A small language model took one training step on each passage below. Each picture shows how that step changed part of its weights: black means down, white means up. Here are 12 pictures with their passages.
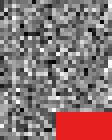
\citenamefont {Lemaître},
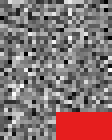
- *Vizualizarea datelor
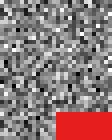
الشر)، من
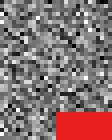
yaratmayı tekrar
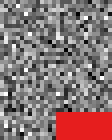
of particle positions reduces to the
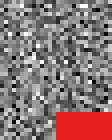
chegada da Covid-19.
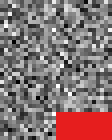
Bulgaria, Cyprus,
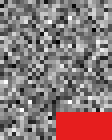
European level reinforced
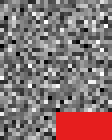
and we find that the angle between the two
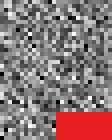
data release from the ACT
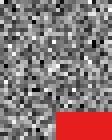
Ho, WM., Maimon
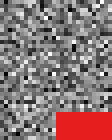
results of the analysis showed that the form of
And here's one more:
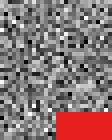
a proverb. Therefore, there are
